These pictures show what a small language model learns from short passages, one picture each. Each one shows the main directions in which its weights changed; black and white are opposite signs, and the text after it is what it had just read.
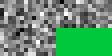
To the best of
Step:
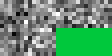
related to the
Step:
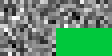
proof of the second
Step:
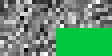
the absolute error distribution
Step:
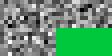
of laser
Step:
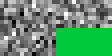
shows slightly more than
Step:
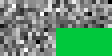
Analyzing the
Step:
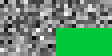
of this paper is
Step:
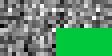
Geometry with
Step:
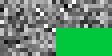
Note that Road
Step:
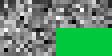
the impact of
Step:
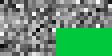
result, we can
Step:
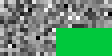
the last term
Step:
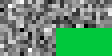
extension morphism ${\rm
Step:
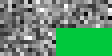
very short parameter
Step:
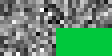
with $\hat
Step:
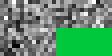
AD in the
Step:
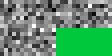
graphs and digraphs
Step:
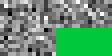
on blocks. The
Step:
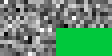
of the definition of
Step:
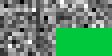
on the blocks of
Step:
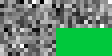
simple Lie algebra of
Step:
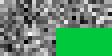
$p \mid
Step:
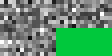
is the germ
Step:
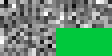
then the equation
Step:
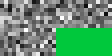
\}$ and the vector
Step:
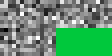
also assume that
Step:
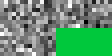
that ring.
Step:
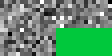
)$ for some $
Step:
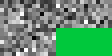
By examining these
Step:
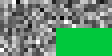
For $\lambda =
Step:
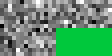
been connected to its
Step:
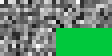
is isomorphic to the
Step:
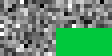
Poisson manifolds.
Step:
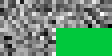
$\omega$ can
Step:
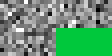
unsolved in
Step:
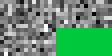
dynamic models for
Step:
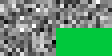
a rate function
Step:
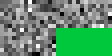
quadratic terms in
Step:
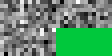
inequalities for some of
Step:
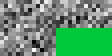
a quantum space
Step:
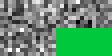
Robustness test
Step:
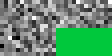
simply find these
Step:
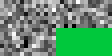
coefficients of the generating
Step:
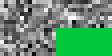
the boundary solution of
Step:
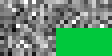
Lemma 3}
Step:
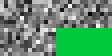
the iteration, so
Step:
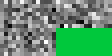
induction on formulas;
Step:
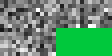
assertion that lack
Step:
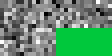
functor}. In the
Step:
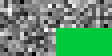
local information.
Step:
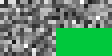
is a continuous linear
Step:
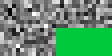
is totally
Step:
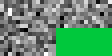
confidence interval) for
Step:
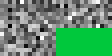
dyadic decomposition and
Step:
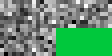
solutions. There exists
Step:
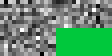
is assumed that \(
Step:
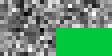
two non-trivial
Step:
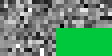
the Fourier transform
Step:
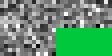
precisely, it is
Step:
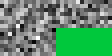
adapted to this framework
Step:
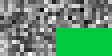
with the true
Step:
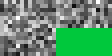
geometry, the
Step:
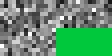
and right of
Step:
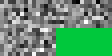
follows from combining
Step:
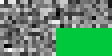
is determined by
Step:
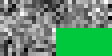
generators, with edges
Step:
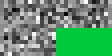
in the thermal
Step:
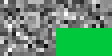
of its time on
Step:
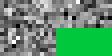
locally divergent
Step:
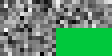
the notion of
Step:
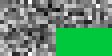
worst case
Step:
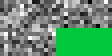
our context would be
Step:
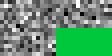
are solved in the
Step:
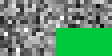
and in section 6
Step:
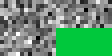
and the continuity of
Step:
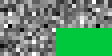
fact, we can
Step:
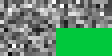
cluster point of the
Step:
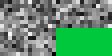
descent algorithm with
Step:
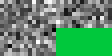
element $e$
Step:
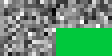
described in detail in
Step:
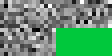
paying a discrete
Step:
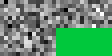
of these states that
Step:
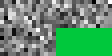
\subset H$
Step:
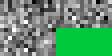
Euler equation:
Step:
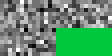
log-rank test
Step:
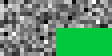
a unique, increasing
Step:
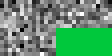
an algorithm which
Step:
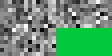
evolution equation in
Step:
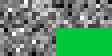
class of nonlinear objective
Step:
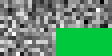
applied. Finally,
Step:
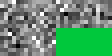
The diffusion coefficient is
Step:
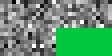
Let $\phi :
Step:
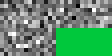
we henceforth
